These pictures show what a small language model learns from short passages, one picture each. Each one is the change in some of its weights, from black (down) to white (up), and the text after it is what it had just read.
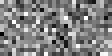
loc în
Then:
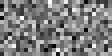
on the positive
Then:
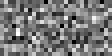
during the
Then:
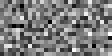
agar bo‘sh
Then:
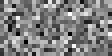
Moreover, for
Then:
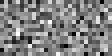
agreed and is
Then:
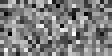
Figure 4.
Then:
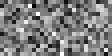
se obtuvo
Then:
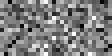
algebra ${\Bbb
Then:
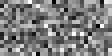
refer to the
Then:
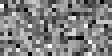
dominates constant
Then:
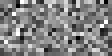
como consulta de
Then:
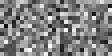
Define now
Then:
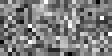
una sólida
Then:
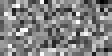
then combined with
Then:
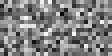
que ao andar
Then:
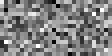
Borsa agar
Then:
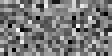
gran parte de
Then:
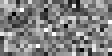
de rituales
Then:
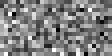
of a compact
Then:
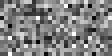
turn our
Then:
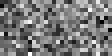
the homomorphism of
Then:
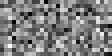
needs of
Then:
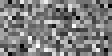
(EC) è
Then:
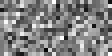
Equality in the
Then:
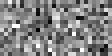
\right) =
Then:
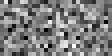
$A$ is a
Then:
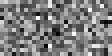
be the corresponding
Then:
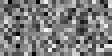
\BM algebra of
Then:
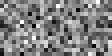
the argument
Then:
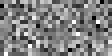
in a real
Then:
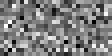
its shape.
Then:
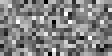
of a partition
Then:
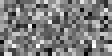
is a prime such
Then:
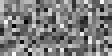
parameter called
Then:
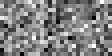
the hyperbolic
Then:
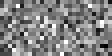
never know to
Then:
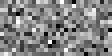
explorada por
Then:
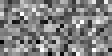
the right side of
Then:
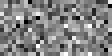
We introduce
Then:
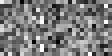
\text{if }
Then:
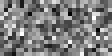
are not zero
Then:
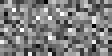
края в
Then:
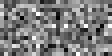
of the rights of
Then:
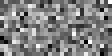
odd for any
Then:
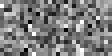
Sh. M.
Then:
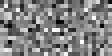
мови в
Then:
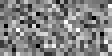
actoren in
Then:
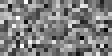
$$ \noindent
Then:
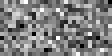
EN UNA
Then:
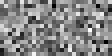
Theorem 1, that
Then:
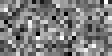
no Tribunal
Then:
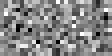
since $k_{\ell
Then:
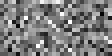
Then we have also
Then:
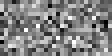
is the surface
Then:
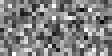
of each method.
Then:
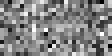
the above results we see
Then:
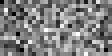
that come from
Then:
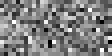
of a human
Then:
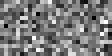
found in
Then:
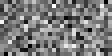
resolutions in an
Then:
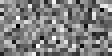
The spherical
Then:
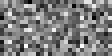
have expressions
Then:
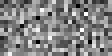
sidang pada
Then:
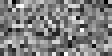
clear for us
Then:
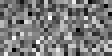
bilan hech
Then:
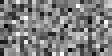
it is still
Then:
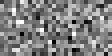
lineta en
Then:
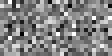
not suitable for
